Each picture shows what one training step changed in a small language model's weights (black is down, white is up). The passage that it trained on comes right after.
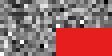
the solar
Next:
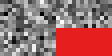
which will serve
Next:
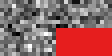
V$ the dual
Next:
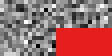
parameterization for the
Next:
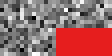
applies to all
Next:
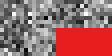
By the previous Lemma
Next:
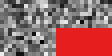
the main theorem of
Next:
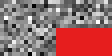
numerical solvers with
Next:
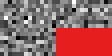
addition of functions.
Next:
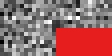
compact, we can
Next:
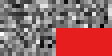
the distribution of pairs
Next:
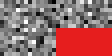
is shown in
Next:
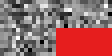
the energy density:
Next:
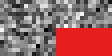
the respective difference
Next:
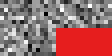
problem of reconstructing
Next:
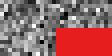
R. and
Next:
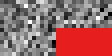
that for light
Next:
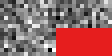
anything of
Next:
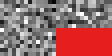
is matched
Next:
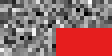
in distance at three
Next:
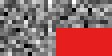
experiments. From our
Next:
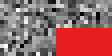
is the outcome
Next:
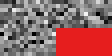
in which spin
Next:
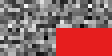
a study of how
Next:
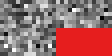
the latter type is
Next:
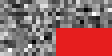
the compute cluster
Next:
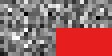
to be $\Delta
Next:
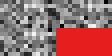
by by the maximal
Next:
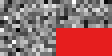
equivalent. Because
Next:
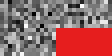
coordinates, the coefficient
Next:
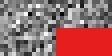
were presented for the
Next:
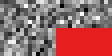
that in previous studies
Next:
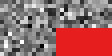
by solving an
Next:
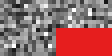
the last column are
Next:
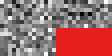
lower ranks and
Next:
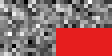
symmetric configuration throughout
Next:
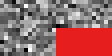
a sequence of positive
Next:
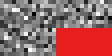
be a sequence of
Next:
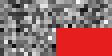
the idea
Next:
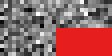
compute the corresponding
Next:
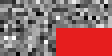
incidence angle
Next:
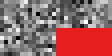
also these corrections
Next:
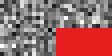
future research may
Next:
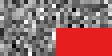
solid torus
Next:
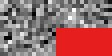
particles, is thus
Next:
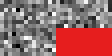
torsional band
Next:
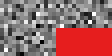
richness of
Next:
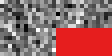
compared our WR
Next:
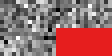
that does not contain
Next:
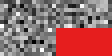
class, the low
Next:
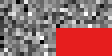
Then the image of
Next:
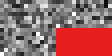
the class of
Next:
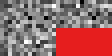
| Gamma |
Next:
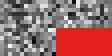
the explosion time
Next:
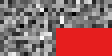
of the present study
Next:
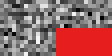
the resolution graph of
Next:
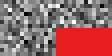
to the induced effects
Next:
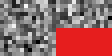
the SkL
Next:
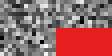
the choice of
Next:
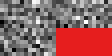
we find that the
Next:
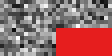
the diagonal in a
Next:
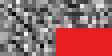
the pools
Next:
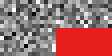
renormalized magnetic
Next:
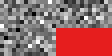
lowest measured temperature
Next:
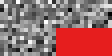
spent in
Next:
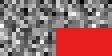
symmetric spaces;
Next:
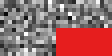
experiments on a real
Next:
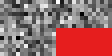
the graded Lie
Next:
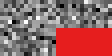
network modulation},
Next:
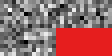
to the same
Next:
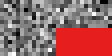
establish the following
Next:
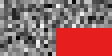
multisequences }
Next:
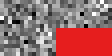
combined with the
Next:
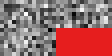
means that for the
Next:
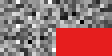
negative binomial
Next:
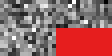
the matrix form
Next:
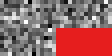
has interesting applications
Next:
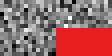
it separately here
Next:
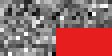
Given a specific
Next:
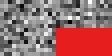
local, we may
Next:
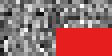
and then a reduced
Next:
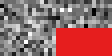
(if any)
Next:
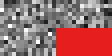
by an additional term
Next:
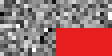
even larger decrease
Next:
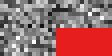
with some areas
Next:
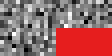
and ECT
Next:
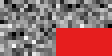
they may well
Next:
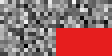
reconstruction error.
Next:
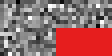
over the union
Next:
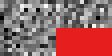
if $\alpha
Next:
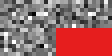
particle constrained on
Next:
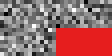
or simulation runs
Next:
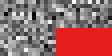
string operator is
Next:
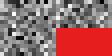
amplitude spectrum of
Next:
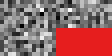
of the values of
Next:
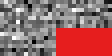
is beyond
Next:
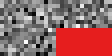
separate datasets
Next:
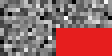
Also, like
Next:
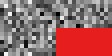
it suppresses
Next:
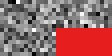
invariant sets and limit
